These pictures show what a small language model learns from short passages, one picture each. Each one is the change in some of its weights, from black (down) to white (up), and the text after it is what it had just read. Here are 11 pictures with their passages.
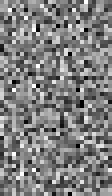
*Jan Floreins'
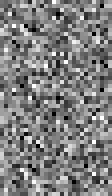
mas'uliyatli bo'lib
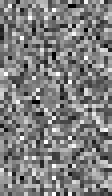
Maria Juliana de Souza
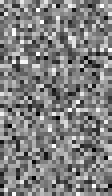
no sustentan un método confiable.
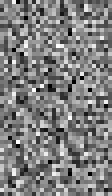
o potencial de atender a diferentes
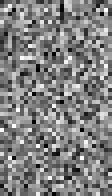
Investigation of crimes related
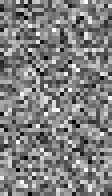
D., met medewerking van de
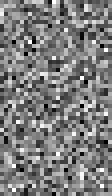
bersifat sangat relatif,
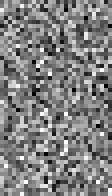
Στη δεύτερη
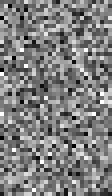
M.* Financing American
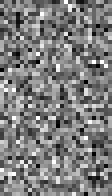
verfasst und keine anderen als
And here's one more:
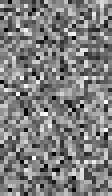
pensamento crítico da geografia
